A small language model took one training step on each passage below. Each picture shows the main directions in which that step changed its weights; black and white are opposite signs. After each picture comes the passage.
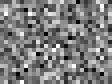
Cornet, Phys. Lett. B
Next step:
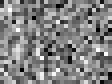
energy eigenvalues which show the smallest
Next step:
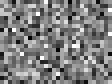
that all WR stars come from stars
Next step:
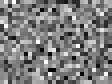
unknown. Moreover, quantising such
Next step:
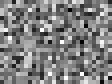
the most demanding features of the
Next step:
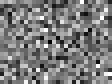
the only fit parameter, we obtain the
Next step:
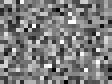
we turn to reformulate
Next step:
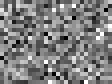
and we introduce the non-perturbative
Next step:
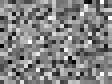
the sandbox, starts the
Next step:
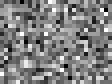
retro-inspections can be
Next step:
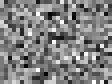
solver rather than a SAT solver.
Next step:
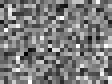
results suggest that most weight is inside bound
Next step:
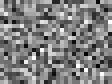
based on vanadium, namely
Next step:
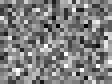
the distribution of electric current, particularly the
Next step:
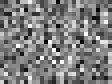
with a mass gap. The range of
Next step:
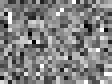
order of the control law. Here
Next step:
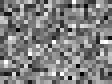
at least one member of the
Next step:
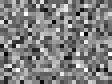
experiments be made available through public analysis
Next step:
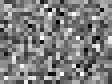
in $\vw$'s formula is
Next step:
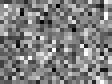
The generic infrared behavior of the
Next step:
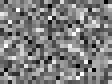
\, \Phi_\lambda.
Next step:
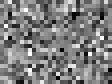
error threshold increases significantly by taking correlation effects
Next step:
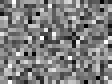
that IRMA improves on
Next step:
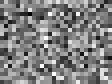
ES increases the secretion of growth
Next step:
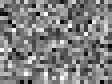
4]. What these established works lack
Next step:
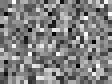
on the article. The article was written
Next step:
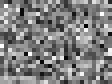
The transition region (the shell) should
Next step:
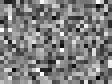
achievable average power for each benchmark,
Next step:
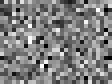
followed by $N$ convolutional
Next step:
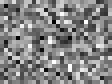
1$)\footnote{For the general
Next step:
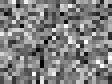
and graphene also varies from source to
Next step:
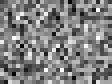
of state (EoS) and
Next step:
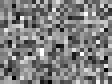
is that gases are supposed to
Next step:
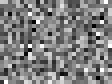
digitized sensor current is
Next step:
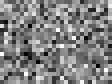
the $\ell \ell jj$
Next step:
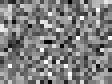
serves as the matter Lagrangian. After
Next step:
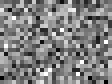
velocity dispersion $\sim 10~\kms$,
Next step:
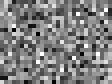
a documentation-based
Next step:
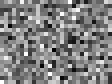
moves in a precessing
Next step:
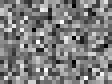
high temperatures, before undergoing a more
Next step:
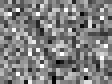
be obtained by integrating over the second
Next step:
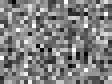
outside of the GZK sphere
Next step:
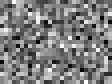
improve the overall trading performance?
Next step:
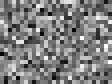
connected graph into two connected components while
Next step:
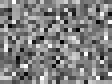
class through different information properties, but did
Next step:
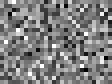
estimate their age and mass using
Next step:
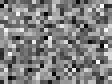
\bar{\gamma} U
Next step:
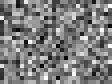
and the higher-dimensional gravitational coupling,
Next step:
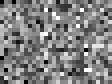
abnormal in MURA) was
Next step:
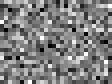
However, these systems remain highly sensitive to
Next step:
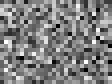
the center of the cavity volume. While
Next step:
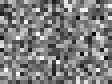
the difference between the total nd cross
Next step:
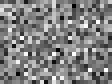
the observations shown by the black
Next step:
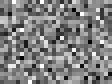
introduced class of entropies obtained by
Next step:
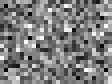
London, UK}
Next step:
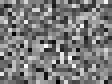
the $d$ resonator. It
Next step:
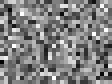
comparison for partial nudging,
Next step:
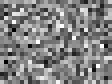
respectively. The above results indicate that
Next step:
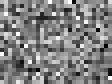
*f.Q* value among the
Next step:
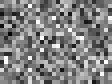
conventional universal compression) for three cases:
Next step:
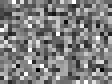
inset of Fig. 4. The
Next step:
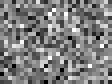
control and monitoring applications},
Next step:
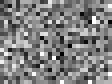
when the two-qubit state
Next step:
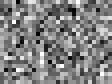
strings, and one expects the
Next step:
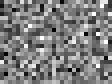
to obtain $\rho_{\rm
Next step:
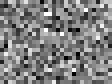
the TNP and the TTP
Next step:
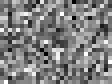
of the open questions about the current state
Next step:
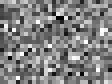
highly insulating compounds are currently being
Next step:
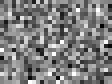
is the presence of this operator that makes
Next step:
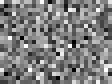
56 parallel engines holds a
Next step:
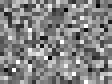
are at the top 10% of their
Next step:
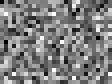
superpotential for quarks and
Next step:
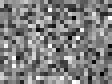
Caliper Life Sciences and
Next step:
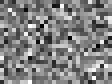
\caption{Planetesimal disk
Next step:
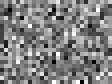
to external force by vector and axial gauge
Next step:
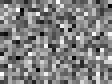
The magnitude variation during this interval can be
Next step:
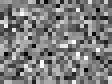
distance between the electrodes was about
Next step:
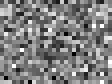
cosmology in the Einstein's frame theory
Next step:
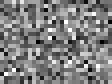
calculated using the statistical error analysis developed by
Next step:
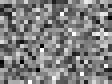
the amount of objective each allocated
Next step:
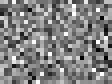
a numerical benchmark, since the reviewed
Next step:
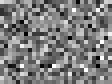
small dust inside the cavity, both through
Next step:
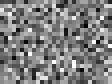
the results for the running coupling constant obtained
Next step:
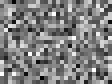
distributions from a Gaussian form (which would
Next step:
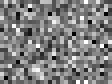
RTG & KAT \\
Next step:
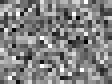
ground state our values form a straightforward
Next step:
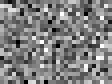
Finally, in the last two orbital
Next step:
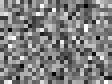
to be pump laser power for
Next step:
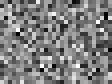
curves for finite systems sizes.
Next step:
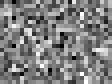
group transformation of the torus. The high
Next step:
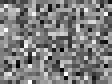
In what follows, we derive theoretical predictions
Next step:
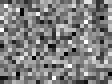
The sample's angle was then
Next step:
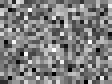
a positioning precision of 20 nm and
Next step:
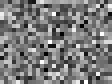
last column is the completeness at each
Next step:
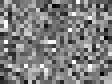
extends the soft-wall
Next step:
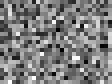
algorithm is widely used for analysis of
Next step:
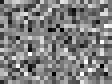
of $\bar{\gamma}$ (in
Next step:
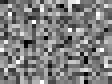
optimize the Si-H bond
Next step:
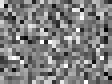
\begin{figure} \centering
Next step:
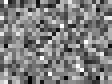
result of tFUS.
